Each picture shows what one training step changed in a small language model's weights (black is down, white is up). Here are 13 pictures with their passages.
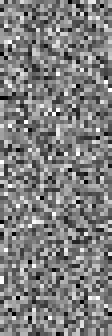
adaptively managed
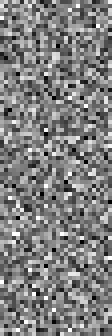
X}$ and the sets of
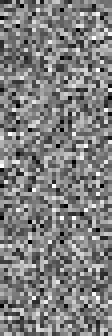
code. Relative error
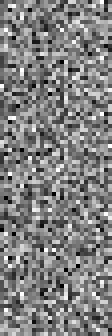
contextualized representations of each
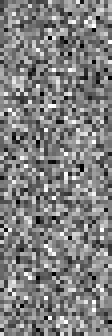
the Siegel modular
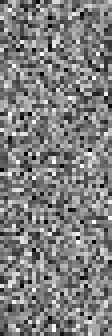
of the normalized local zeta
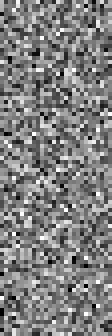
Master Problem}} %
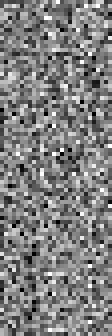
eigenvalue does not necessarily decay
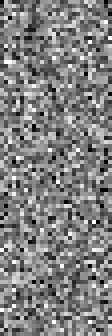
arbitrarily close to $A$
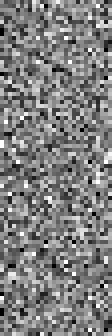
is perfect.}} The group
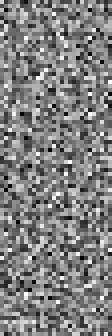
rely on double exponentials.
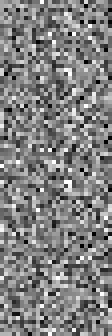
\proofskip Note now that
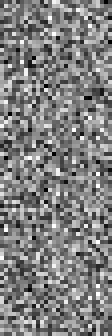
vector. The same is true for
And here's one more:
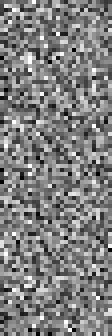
table of gamma integrals
